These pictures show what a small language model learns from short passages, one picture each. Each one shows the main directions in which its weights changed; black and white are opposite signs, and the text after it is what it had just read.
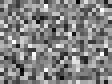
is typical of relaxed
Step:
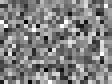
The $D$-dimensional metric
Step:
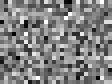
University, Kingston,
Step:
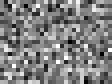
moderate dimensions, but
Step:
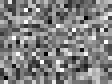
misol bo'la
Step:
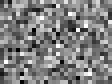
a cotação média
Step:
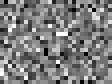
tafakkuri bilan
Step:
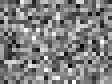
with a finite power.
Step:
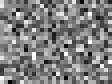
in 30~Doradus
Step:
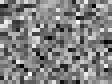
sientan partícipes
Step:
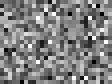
although our original intention
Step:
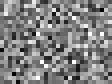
analyze the notion of
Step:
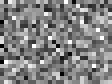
возможность в
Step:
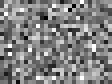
gráfico 3, que
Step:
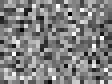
quantum systems is considered in section
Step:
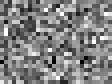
af van de conventionele en
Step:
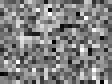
of self-adjoint linear
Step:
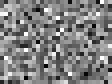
en schoonmakers
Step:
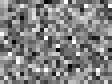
6) el estado de la
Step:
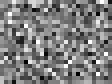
of many arbitrary
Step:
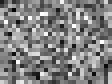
ou não. Portanto,
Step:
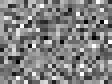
transfer equation can rewritten
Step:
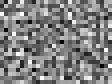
possible values $\pm \Delta$
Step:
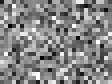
DO PAVÃO**
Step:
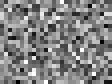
badiiy faoliyatga
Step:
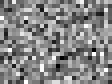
ELF pulse from
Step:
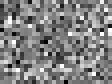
di apprendimento e in
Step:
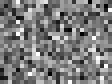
$n$ multiplier
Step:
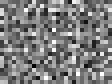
using publicly available
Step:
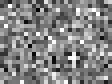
afirma el investigador
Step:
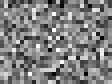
realizado en base a los
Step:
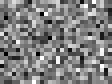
ведущих или
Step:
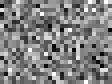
as standard candles}
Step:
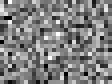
to the positive mKdV
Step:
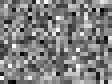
is much quicker than a
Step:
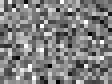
the upper arm, with
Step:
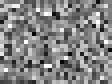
the analysis presented here. The
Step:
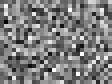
subsystems S and E.
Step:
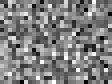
Landau levels when the
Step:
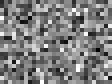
duration of the original
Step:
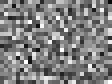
which the fit errors
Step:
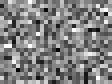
way that accounts for the
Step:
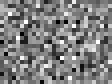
plasmas have been demonstrated
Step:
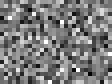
differences with gravity.
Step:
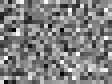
other values, generally we can
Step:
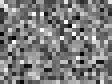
Berdasarkan hasil
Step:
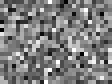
traced through a corresponding region of
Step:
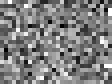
4 and 5, respectively. We
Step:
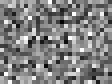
modificou o que estava
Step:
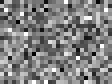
the DL and generic
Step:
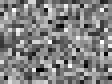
addition, the normalization process can
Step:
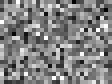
времени года
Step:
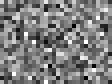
углерода в
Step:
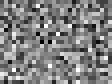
part of it, and are
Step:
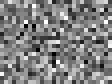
F.P. Litko
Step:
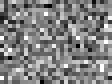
Топонимы в
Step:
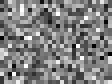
**Dispõe sobre
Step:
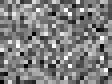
penal, o art.
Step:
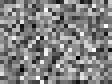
number of a single photopeak
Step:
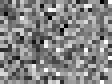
este estudio responde a
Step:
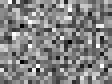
pola desain dari
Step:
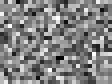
limit (namely it requires
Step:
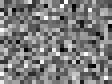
em que ocorre entre as
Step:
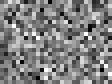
mil oitocentos e
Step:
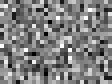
очертава да
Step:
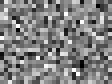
&=& \begin{pmatrix}
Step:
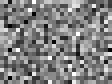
Navas, Aponte
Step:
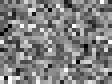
+20% fluctuation
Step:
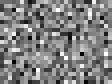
that is linear in the fermions
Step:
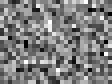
are particularly suited for
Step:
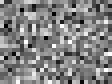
Nacional de Ibirama
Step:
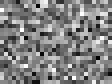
mass operator $M^p$.
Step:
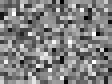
toate probele incluse
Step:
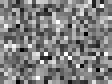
We hope that $\lambda$
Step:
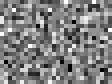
follows from the results given above.
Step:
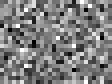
su come Verga
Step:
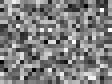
array aimed at
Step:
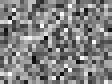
planet is interior to the
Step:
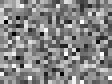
«hot» is given.
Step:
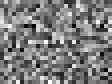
its exact solvability in one
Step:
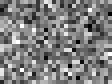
manos es suficiente
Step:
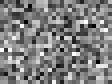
levels in the trap,
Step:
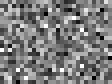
to the most ordered (or
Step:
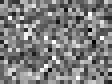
establish that AMP
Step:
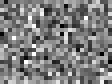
afirmaron haber
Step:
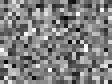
different depending whether the
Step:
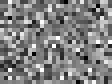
by the players 1 and
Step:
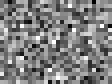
is not generally true for
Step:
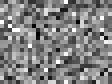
shahar turmush
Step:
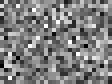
как показали
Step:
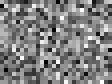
de energía fósil ha
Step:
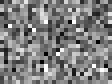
під девізом
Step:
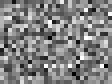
в основной группе
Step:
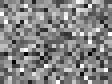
to error and misuse.
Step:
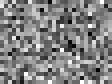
in fundamental physics include
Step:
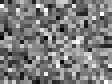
(3). Further confusion
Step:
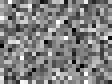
is required to introduce the
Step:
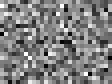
from $i_1$ to
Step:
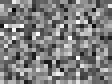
a spacelike
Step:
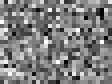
ilmiy bilimlarning
